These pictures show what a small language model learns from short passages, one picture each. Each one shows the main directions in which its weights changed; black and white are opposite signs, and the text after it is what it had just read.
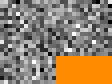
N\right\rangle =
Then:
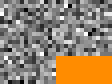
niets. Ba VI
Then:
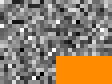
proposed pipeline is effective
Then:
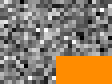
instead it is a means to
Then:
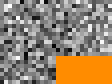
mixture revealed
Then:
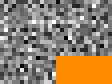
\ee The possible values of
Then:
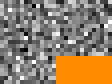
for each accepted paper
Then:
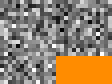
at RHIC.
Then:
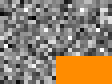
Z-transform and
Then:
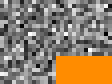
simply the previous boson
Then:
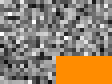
on the change of the charge
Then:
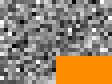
errors are off resonance and
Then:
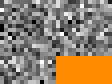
equipped with the
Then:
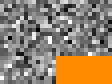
пузыри с
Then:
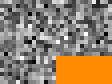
that the bare theory defined
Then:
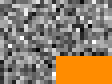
rate at which CD4
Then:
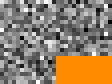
via $q \bar
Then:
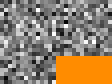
**Статья не
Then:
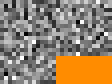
должны быть
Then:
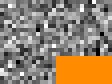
o to, że
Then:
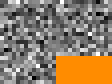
résultats sous
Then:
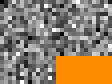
bandiera, una
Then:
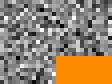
Esse mecanismo
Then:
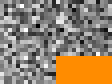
guess the simplest
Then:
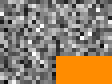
humana. Esse
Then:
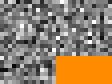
using the epsilon tensor in
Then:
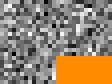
noted on each side.
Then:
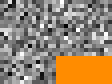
su respuesta,
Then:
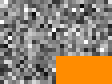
part of a quantity
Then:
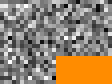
distinct from the background center of
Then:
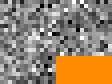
The graphene width is
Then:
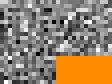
Hsiao, Cheng
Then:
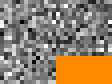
input current decreases exponentially in
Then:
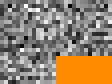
issue. Due to the
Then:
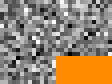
scalar potential. The cosmological reconstruction
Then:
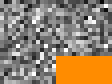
yozma qarori asosida
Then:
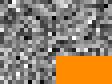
the scalar boson, we have
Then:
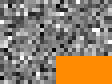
развития эмоционального
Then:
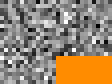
hikoya mazmunini
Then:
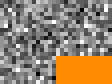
transmissão de
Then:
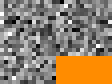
be represented by precisely
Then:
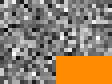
XIX asr ilmiy
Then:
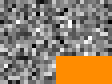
языков. Эти
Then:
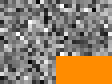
constraints of the form ``at
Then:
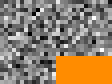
cooperates in the
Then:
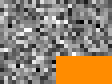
является источником
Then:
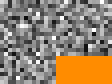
and behavior. The imposition
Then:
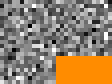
have at most one zero
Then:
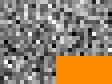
заявника було
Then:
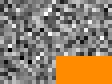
psixologik nuqtai
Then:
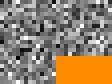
de desempenhar o
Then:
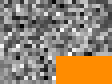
dilakukan dengan baik
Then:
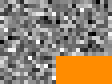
Perceived Quality
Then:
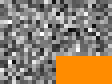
to the total energy. With
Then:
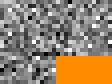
paper is organized as
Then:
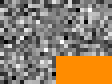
possible systematic effects in the
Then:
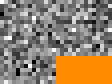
during Oil Production /
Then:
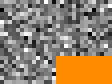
they coincide with the value
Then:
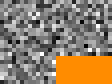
leveraging the power
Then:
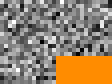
va tabiati haqida rus
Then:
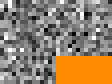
variables are grouped so as
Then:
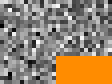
detectar situações de
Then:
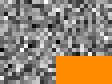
and the associated universality at
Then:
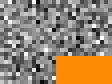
a very sharp central
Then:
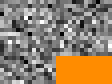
ishlayotgan bir qator
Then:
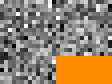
actividad en particular?
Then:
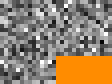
for the specific geometry modeller
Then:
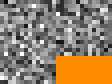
del conocimiento global. Se
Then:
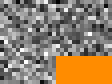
with the magnetic field along different
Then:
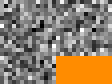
coefficients, which define a
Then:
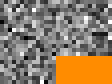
light, the penetration
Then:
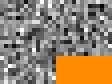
Conference on Computer
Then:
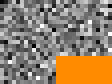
indican que aquellas
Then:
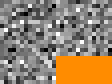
allow a clear detection of this
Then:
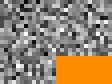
flattest shape was found
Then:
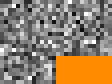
behind this phenomenon is
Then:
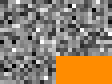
its popularity in
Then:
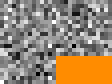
ifade etmek
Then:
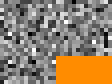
its lowest order equations of motion
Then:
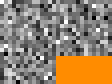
the group of hot wind
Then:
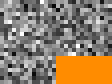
Tarix ta’lim
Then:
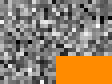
a subset of the
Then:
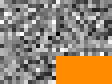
low-mass galaxies to
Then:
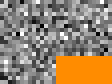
emas. Bu holatda
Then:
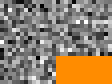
interpreted as the ``relativistic
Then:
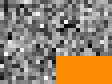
boradi va namlikning
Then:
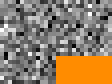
untuk memahami konsep
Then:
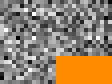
físico (como
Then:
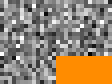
a reforçar o
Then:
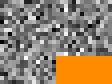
(middle), and
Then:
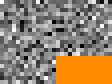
xos keskinlikni
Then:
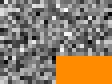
critical Schr\"odinger
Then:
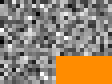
the inverse of the typical
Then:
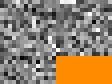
base et les besoins
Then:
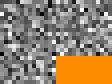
ng Ayungon
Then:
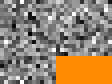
very late thermal pulse
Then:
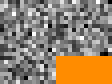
la difusión de
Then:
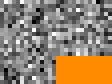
keladigan bozor
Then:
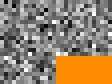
bepul ta'lim
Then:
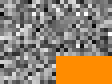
e familiares – e
